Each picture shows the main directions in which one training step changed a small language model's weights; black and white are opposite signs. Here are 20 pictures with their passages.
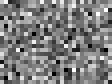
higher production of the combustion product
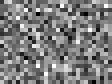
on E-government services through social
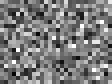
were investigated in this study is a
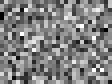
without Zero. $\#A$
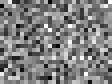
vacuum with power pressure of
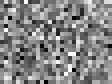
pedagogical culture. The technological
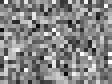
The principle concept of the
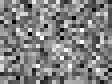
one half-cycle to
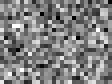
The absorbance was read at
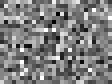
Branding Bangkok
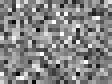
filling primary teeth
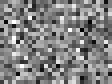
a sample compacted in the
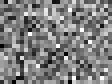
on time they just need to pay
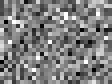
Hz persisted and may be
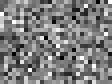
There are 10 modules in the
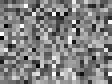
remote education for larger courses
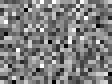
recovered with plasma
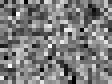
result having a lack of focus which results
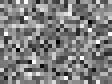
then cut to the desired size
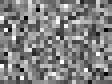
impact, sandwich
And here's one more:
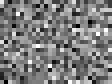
is divided into two stages,
